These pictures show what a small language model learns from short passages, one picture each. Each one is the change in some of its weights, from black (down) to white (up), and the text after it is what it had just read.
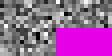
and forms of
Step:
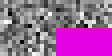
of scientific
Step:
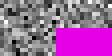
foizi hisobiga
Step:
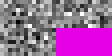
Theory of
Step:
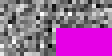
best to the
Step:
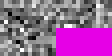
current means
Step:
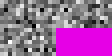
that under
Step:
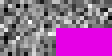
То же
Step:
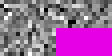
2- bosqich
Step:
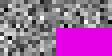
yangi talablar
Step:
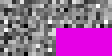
И МЕРЫ
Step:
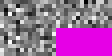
kız öğrenci
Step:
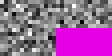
em consideração que
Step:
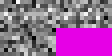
to the cortex
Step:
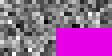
necesidad de
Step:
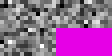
publicadas en los
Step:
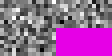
la empresa
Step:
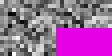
un questionario
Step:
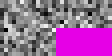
un particolare
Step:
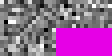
y vivencias,
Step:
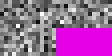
tushunchasining asosiy
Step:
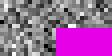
aniqlashga tayyorlikni
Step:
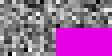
faoliyatini real vaqt
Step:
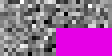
Marocaine des
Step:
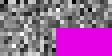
belgilashda muhim
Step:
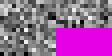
inovação tecnológica
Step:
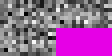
penelitian tersebut,
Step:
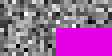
na obszarze
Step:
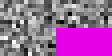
características inovadoras
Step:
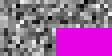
de groote
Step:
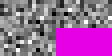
Gazette /
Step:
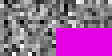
zitiert nach
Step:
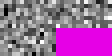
Метою дослідження
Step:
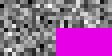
rivojlanish maqsadlariga
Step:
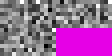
deb ko'z
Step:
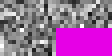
bei bestimmten
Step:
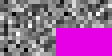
em promover de
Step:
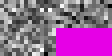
Bu strategiya
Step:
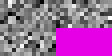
ekanligi aniq.
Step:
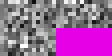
no Brasil 13
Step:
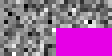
vie de
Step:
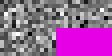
da Pëtr
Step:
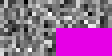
sont les plus
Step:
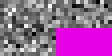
услуг на
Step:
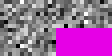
і якість
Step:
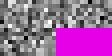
através de uma
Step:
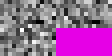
teacher by
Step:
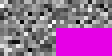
do bairro
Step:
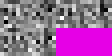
fanlari doktori, professor
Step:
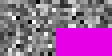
que tiene por
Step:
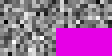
есть средство
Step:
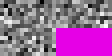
dams and
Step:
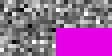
gap ketganda
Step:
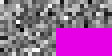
estruturas ou características
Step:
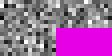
asarida yozib
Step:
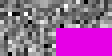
bahwa pendekatan
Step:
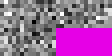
human body
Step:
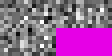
Issue 6
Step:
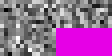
cuando el training
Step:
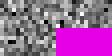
kontrak dan
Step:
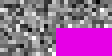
Harold A.,
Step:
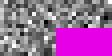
des plus grandes
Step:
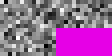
pesquisadora e
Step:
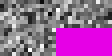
lo menos dos
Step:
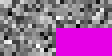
del río
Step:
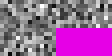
особину или
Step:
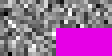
учени могат
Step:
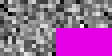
F , aplicada
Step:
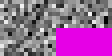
ng dating
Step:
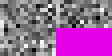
the reliability
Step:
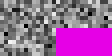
Grunt solingan
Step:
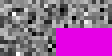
в центре
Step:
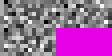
a exemplo um
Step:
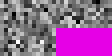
de vida.
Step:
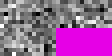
primeiro lugar,
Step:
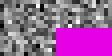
madaniyatni his
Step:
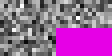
comportamientos que
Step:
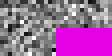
II групи в
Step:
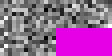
polímeros diversos
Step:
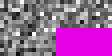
sau pentru
